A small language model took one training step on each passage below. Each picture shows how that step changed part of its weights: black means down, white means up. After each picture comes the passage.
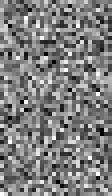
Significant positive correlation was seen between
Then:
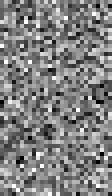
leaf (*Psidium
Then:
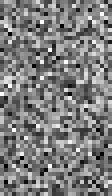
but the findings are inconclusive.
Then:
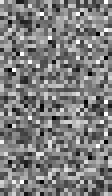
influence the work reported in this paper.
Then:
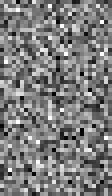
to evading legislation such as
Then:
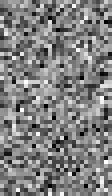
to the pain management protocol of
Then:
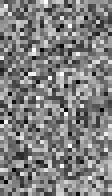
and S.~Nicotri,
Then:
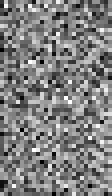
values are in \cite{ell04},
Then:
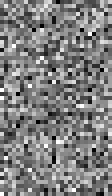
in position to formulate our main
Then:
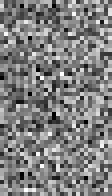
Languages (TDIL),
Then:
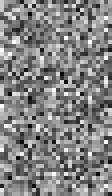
the previous section uses the fact that
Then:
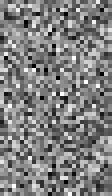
for added security). b. The user
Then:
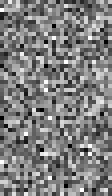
studies are still lacking.[6,
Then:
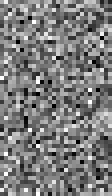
2 hidden layers, each
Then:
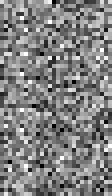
VISION project for teaching
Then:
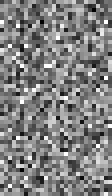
well-studied burst at
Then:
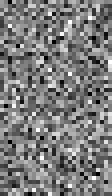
parity violating terms (in particular,
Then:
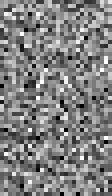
the system, which represents the asymptotic
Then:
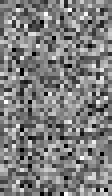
gauge-invariant operators in
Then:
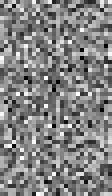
evolution in fluctuating environment
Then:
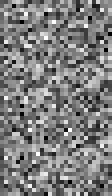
factors like rural, urban areas,
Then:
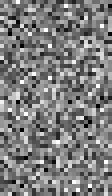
and supported by appropriate evidence? Yes
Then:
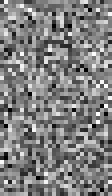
R_{jj}$ distribution is strongly
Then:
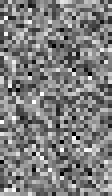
of products may affect their appeal to
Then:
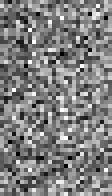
M, Exp_M, t,
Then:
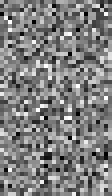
- Innovative digital tools that
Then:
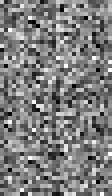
need and information supply.**
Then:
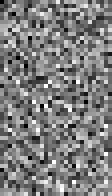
Likewise, as a simple
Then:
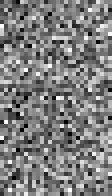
units where Planck's constant
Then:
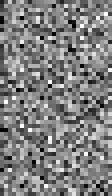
isotherms, as shown in Table
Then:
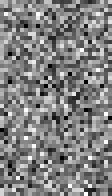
the system call type and its parameters and
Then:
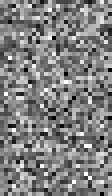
it decays with $r$ as
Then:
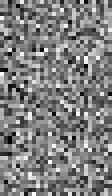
Heineman WR.
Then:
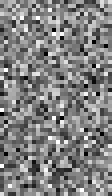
extend this to neutral and ionized
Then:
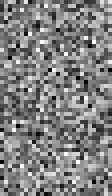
that this cost decreases towards to
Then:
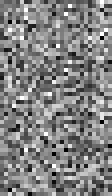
assignments, creating virtual
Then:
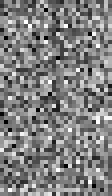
30 E6 Director
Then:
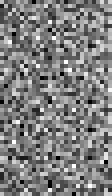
and the strategies of professionals and lone
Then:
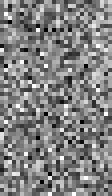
a robotic system which will be capable
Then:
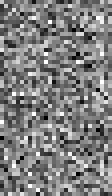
and water areas is evaluated. In this
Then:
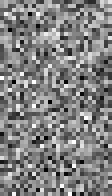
the district heating system of
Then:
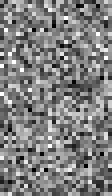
features selected by our method can be used to
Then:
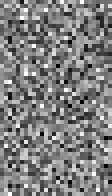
artificial intelligence
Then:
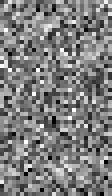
Distribution of growers according to
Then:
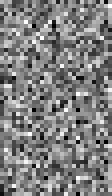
mean values of IRCs and the
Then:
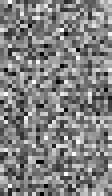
show no states within the 0.3
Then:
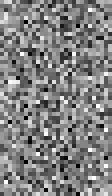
envelope mass unbound
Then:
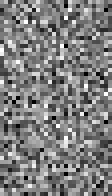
is, the {\em singlet} sector
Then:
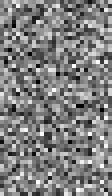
fairly consistent with the linear
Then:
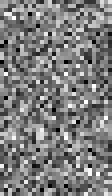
the interaction of biological and chemical soil
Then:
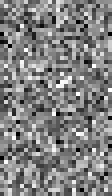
in order to measure their feeling of
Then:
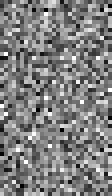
quark shadowing correction which
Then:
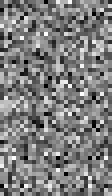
that all orbits are unstable
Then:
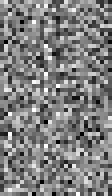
2. Materials and methods
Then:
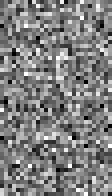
letter is proportional to its
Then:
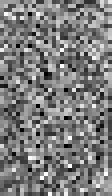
the constitutional rights
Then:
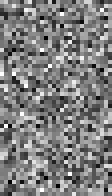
an impact parameter description of pp
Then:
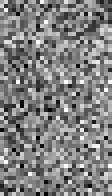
the initial water 0,025
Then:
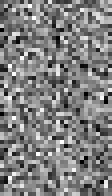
we can then solve for the
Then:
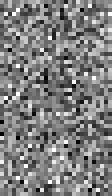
essential to deliver adequate quantity
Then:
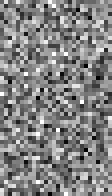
crossroad. On one side the global
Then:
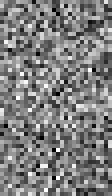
a state of harmony in the
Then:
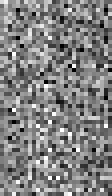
Large producer 2 Barangay
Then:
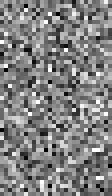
octopus has potential as a
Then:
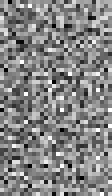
M. Prajapati¹,
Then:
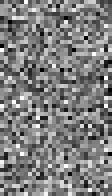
$\kappa_H$ is peaked at
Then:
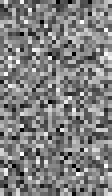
design of the anaphylaxis
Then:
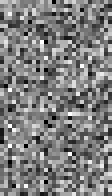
various values of input transition probabilities characteristic
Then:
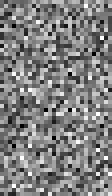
· Biocircularity
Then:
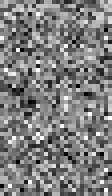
the highest accretion rate objects.
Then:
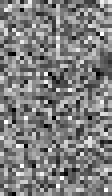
instrument. The result of the
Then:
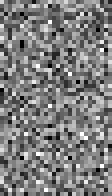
and hotter O and B stars,
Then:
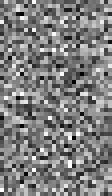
this partitioning solution adds one
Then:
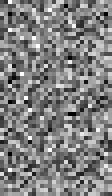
as well as those of several European
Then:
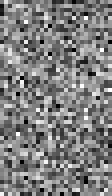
planets causing Veda, the
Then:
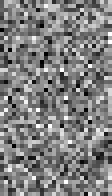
strong lines because the active database
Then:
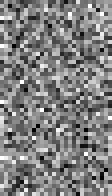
la longueur d'onde de
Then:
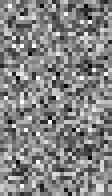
referee bias literature. Previous
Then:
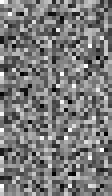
IST-ID, CERTE
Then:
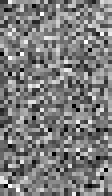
adoption of new technology irrespective of
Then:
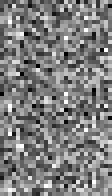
order-by-order expansion of the
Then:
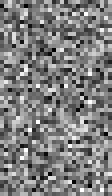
facilitating data transactions between higher education
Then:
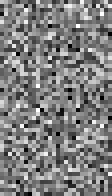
can inform sustainable harvesting
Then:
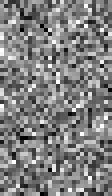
introduces the preliminaries. Section
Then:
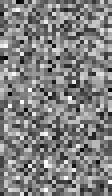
competing financial interests or personal
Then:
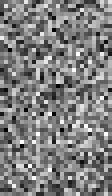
of teacher training in this area was a
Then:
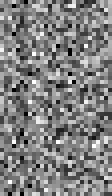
& Ge\\ \hline B &
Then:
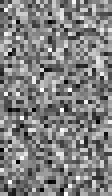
type: Images Brief
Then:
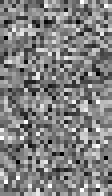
digestion and protein glycation
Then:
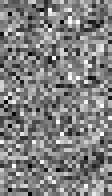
still find it useful to use terminology
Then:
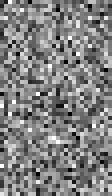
interpretation or questioning as to their meaning
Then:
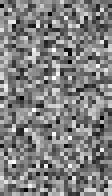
Mounts Soil Science Society
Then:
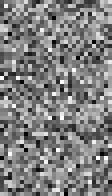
of a polyherbal
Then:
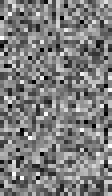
which used a sample of 15 disks with
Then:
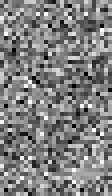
resonance structures become more and more
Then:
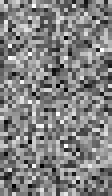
structure in the verse tragic
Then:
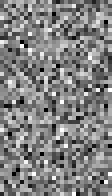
listed in Table 1. SEM images
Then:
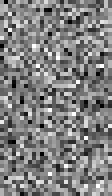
clicks have been recorded at the
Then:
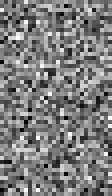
distinguishes it from conventional
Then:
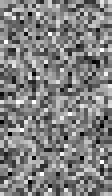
the spontaneous breaking of the full
